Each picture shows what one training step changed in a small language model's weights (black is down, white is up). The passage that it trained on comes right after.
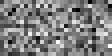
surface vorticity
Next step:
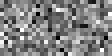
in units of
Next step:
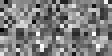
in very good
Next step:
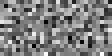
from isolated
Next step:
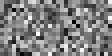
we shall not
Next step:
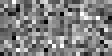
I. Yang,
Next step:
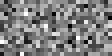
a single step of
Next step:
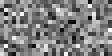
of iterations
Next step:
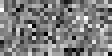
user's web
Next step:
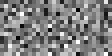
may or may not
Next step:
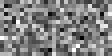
of our results as
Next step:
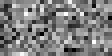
the interlayer
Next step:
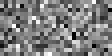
more comments since
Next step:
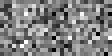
the classical action
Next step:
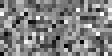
the honest
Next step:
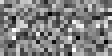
with our actual
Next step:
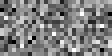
a partition
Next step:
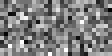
so that we can
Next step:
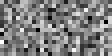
not due to a
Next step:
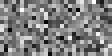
followed by the
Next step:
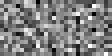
>> \Gamma
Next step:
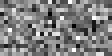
are caused by
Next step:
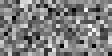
after rescaling
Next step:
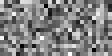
shows the leading order
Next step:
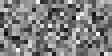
species. These
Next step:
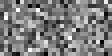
demonstration in
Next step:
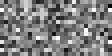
lead to the same
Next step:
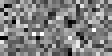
of these theories
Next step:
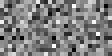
and curvature
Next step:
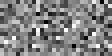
and cached
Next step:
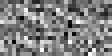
\newblock Growth
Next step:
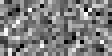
Table I.
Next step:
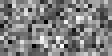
the state will be
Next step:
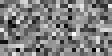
assuming a spin
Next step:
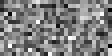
corpus of
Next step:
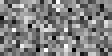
companies is observed
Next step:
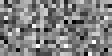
differ in the value
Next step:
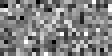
a valley
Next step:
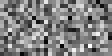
as $\bs x =
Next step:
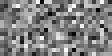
which is seven
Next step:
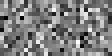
Finally, there
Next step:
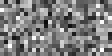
result into (14),
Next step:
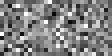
abundance of
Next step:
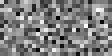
been able to
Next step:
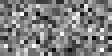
item is left
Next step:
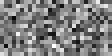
from the Ricci
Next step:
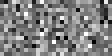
cannot deny their
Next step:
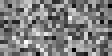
transaction is
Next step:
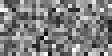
confirmed by
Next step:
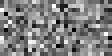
maximal positive
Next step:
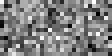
implies the transition
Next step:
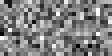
to be a normal
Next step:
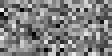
the geometry does
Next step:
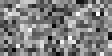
out vacua
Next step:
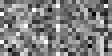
independent on the
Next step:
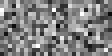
the transversal
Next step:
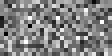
trajectories of
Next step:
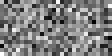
available in
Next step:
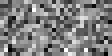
back together in
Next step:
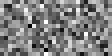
The initial magnetic field is
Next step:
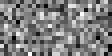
the Institut
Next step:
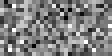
data for the pp
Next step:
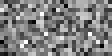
colder dust
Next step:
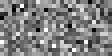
porous structure of
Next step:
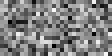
as header
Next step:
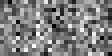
one might not need
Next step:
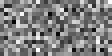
of a page
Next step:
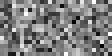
the data, respectively.
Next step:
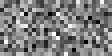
for $\mu$ at
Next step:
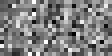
this form yields
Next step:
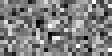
and sequence
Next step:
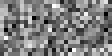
boxes for the
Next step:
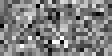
quantum properties of black
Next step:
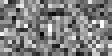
where EUV
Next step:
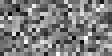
muting in time
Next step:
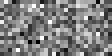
vector and three such
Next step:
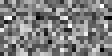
with broken
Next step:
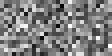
for any channel there
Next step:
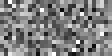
cause $x$,
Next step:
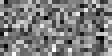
or more of:
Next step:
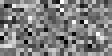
inclusion of the
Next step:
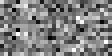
constant average speed,
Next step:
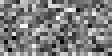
using the 3D
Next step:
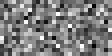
same ideas about
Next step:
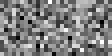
covariates. This
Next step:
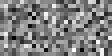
this departure to
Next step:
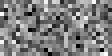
new undetermined
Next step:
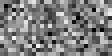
we find $\lan
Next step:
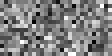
in the external
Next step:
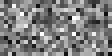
in terms of the
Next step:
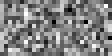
In Sec.
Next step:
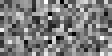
compare with the
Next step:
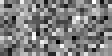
by choosing
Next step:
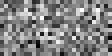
= p \left(
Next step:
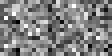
incident fields
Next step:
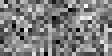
way and so do
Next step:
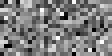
be done. In
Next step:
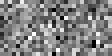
boundary and periods
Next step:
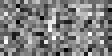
number of females
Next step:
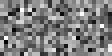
a factor of 10 more
